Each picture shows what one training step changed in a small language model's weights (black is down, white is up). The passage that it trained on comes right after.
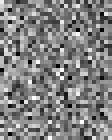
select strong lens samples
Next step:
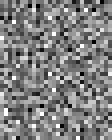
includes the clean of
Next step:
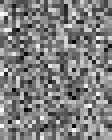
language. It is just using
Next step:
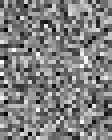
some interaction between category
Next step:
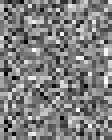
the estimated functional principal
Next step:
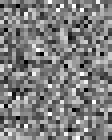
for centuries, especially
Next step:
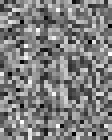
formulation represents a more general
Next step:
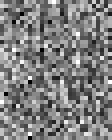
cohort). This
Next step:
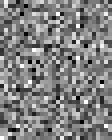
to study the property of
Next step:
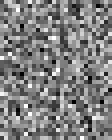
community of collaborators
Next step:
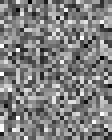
pure dephasing model).
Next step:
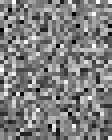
Inductor in series
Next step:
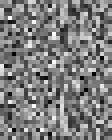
develop this knowledge. Using
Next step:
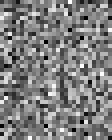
important aspect is assessment.
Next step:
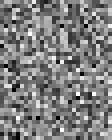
flat priors.
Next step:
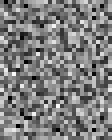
between metformin use and
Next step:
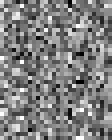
SIWES and
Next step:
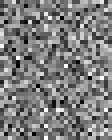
and single-layer as
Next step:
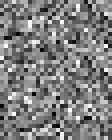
servant is fully
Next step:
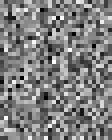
daily reports
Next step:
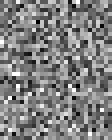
To get profit for the
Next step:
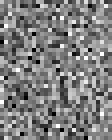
and $\theta$ are defined
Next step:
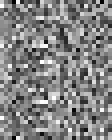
achievement goals, have
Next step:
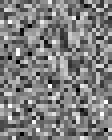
folding etc.
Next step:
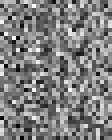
Overall, our
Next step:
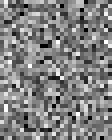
to the corresponding coordinates.
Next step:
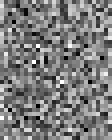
and above, with a higher
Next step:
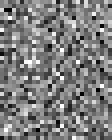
nodules contain the
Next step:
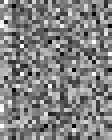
taken into account. It is
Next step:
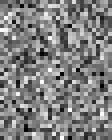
8/9 will be the
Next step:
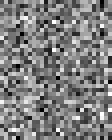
exist, notably,
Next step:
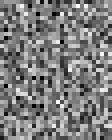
potential artifacts come
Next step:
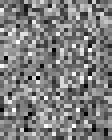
the contact between the
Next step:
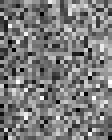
1 Resilience and
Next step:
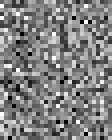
have time for others and give
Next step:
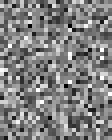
systems (VSCS).
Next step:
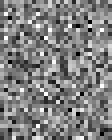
of 20 MHz atop
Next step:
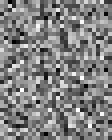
present the good probability distribution fit
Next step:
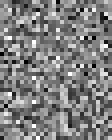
selected for the control group in
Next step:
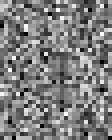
more than one electron in the
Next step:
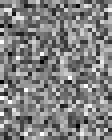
is crucial for
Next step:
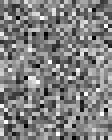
feel free and independent,
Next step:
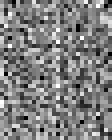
Section VI concludes this
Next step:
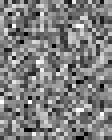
to the exFCI
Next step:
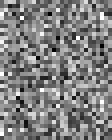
others have called it into question
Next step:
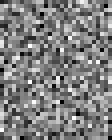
Another two specimens
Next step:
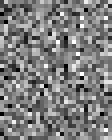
the first corpus that
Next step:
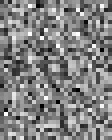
vulnerable population
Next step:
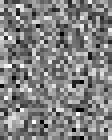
The Spectre Of
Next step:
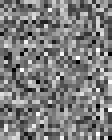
convenient for the latter
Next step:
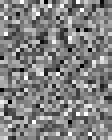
decrease is also seen down
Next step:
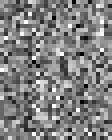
across the UK,
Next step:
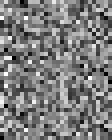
for a long time. This
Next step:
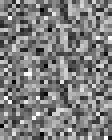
scale in gauge mediation
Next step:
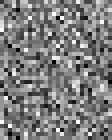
end of Quaternary
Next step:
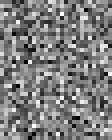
living standards.
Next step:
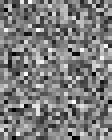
kagome lattice to
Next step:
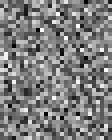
the larger cascade
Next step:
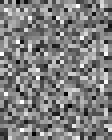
energy and colliding
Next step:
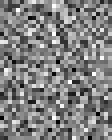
[12] process because the
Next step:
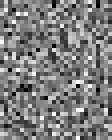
with the Nielson
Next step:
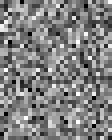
photoresponse study
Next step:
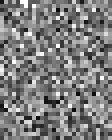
Although dorsal,
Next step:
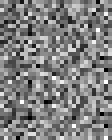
so that the star cannot
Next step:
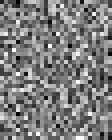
meaning, Whole
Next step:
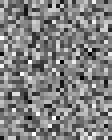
the bulk or at the
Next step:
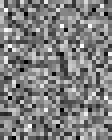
to the axis-1 and
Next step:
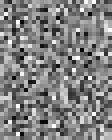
order parameter. For an
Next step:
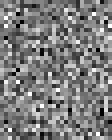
diagnosis can be
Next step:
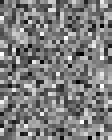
particularly important as GaAs
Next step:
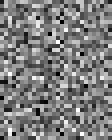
the periodic cell through the
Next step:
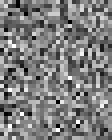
11 Experimental and
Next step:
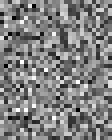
of the appropriate partition
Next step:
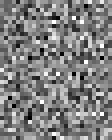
challenges and achieve the school's
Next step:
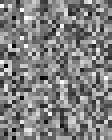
parameterizations to reproduce observed
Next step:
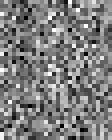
standards?* Inclusion
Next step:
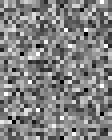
adopted in selection of available
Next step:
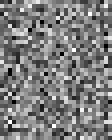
formulations and intake
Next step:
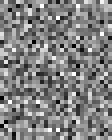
acid; i = number of
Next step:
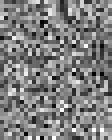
analysis algorithms used in different
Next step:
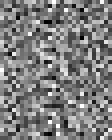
a key strategic economic
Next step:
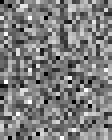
featureless state with infinite
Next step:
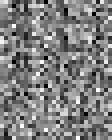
the questionnaire. The
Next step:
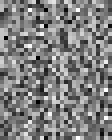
Harijan students in
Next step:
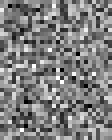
of the theory is the difference
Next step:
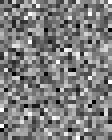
moment fluid, on the
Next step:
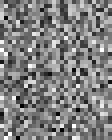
Figure 1b which can be
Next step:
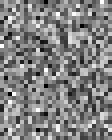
each building type exerted
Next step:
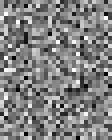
the first and second order
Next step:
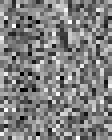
of the players who are
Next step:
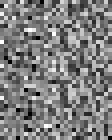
on the sorts of
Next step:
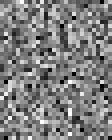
pressure rise significantly during
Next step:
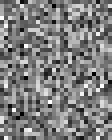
RAN functional split
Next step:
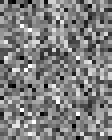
substantial portion
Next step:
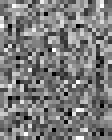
QC, H3A
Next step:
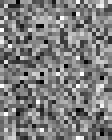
Dr. Anurag
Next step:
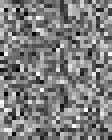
We stress that we are not
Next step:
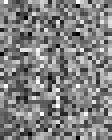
the victims of
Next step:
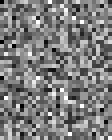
periodic potential versus
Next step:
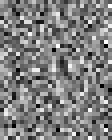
indicates that, at least when
